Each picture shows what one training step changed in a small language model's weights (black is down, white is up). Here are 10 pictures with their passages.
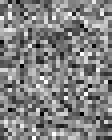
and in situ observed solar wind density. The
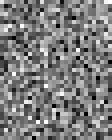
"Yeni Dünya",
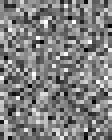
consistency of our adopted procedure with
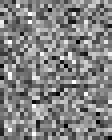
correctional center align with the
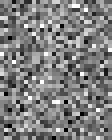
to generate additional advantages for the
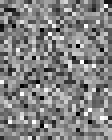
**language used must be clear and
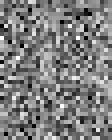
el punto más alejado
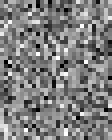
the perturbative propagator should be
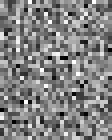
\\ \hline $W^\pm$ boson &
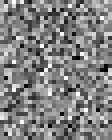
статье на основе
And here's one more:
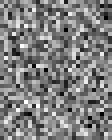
does not have a known efficient classical
